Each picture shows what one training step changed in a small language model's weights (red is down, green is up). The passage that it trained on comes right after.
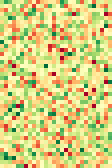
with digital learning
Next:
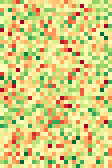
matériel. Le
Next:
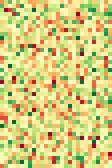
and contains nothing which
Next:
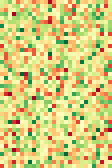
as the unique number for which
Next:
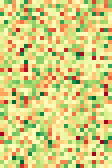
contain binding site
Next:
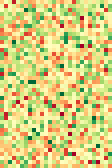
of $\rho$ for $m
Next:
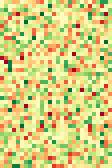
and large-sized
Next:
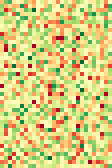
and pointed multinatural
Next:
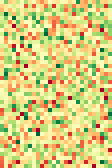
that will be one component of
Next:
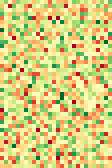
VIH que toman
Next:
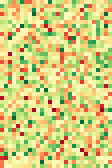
geldt zeker
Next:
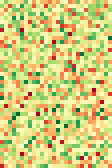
in $H^-(\Sigma
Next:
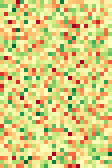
- Homogenization of
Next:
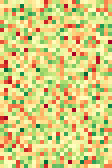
for the vanishing of
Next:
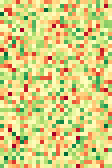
so as to be primitive
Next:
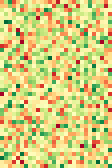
availability statement The
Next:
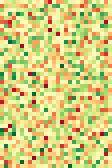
\setminus \Sigma)$.
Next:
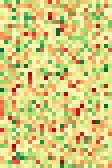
FCFA for that
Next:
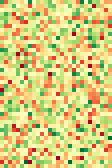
either exactly or
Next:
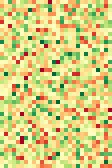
können die
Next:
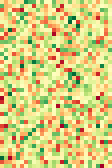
increment. Regression
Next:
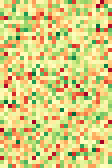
Positive Law
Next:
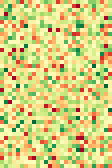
saksi dalam
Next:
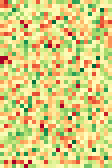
Councils of the
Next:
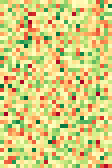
texnika fanlari
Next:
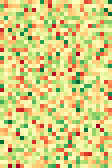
is a 1-form, then
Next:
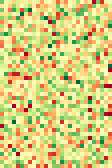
{\it Remark 5.}
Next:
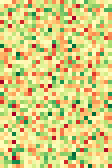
de sua finalidade,
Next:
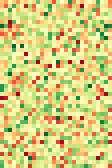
cubic graphs.
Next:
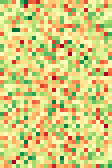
applications to more specific
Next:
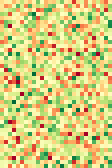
de la restriction de
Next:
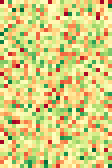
all the samples
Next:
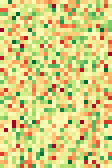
see in the above fig.
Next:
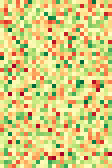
denotes the set of
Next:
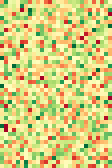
if you want to
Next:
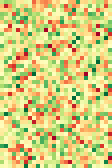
the implementation of
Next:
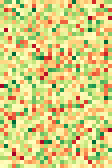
and a Euclidean
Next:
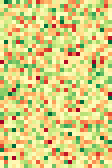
Lemma 5 we deduce
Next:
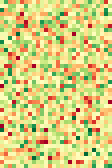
espaços e relações
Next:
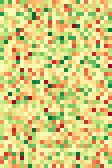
approximation quality, and
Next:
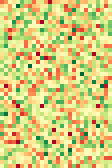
ultra, cold
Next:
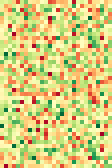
ever since it has been
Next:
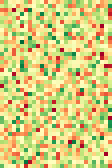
single two-level
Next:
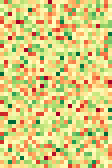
kasbiy fanlar
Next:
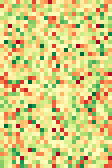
aim of this paper is to
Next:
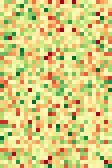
instrument method, as well
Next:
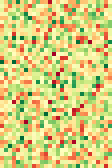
When described in the
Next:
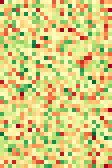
printer receives
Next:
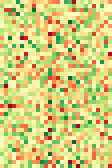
and Development*:
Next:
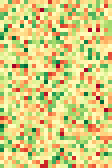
recognized after
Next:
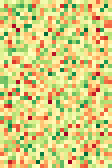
neither of these).
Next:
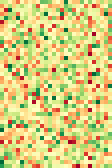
profesi guru
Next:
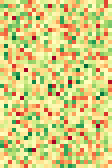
fundamental group of each
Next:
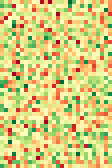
parameters analyzed
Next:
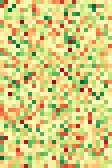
splitting $\g
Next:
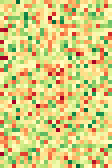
Soto Leyva
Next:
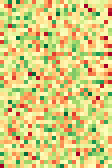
Indians lived
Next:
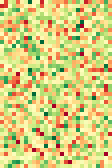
contains comparisons of
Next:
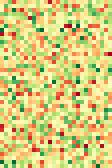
al kan ik mij
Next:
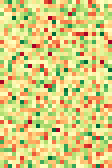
Let $l := \min
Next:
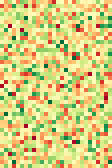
age (Mixed) and
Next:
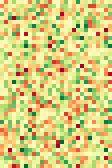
Lorentz force
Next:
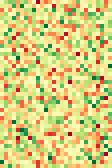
website's server
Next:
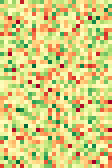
armor and/or
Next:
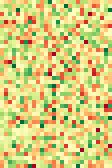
Expectation operator
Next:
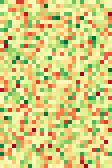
fifteen years
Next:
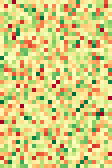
of the service time and
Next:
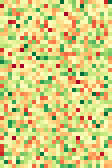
succeeds because
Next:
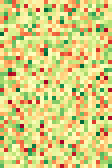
союзы по
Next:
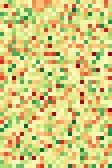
the skin but can be
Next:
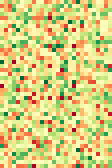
A, Verma R,
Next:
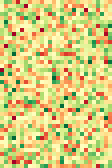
social workers to work with
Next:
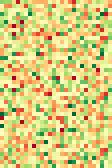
their careers. This
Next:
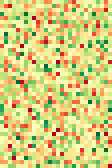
T, Biradar
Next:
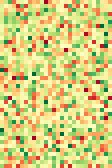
orientados en respuesta
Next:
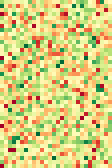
propose this vegetable
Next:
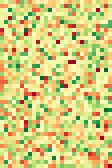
encountered in
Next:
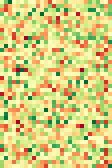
then filtered and the
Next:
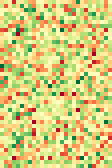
of $z$, say
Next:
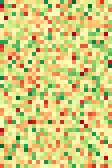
zu erreichen.
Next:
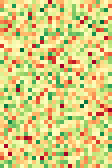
\subseteq \F \),
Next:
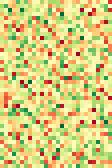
much faster than
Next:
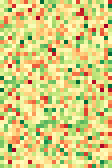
{\rm An essential part
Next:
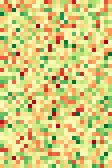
R , in bps, by
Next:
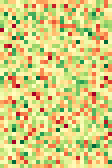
that maximizes energy
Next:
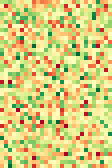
the order of integration,
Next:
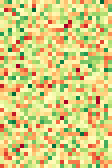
and spreading the
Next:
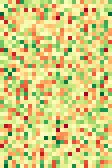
traditionally used in
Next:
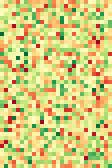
more details in
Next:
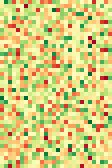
los máximos de
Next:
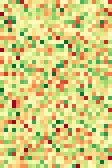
is also a globally defined
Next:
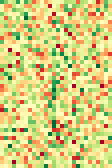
Satisfaction Scale"
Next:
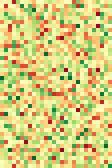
of servers or even
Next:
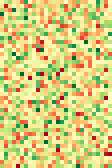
Note that by physical
